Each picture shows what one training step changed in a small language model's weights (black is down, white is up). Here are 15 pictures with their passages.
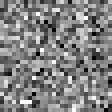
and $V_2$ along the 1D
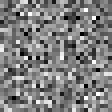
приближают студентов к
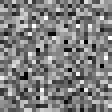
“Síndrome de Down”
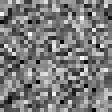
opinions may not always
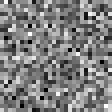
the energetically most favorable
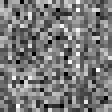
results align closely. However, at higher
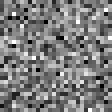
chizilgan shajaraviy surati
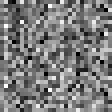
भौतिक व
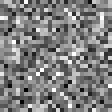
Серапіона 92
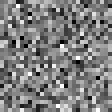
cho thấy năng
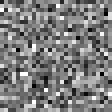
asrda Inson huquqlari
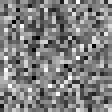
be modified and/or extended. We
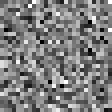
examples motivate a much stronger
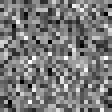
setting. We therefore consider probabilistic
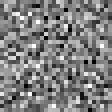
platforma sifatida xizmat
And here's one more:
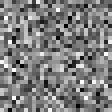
modifiziert, kombiniert
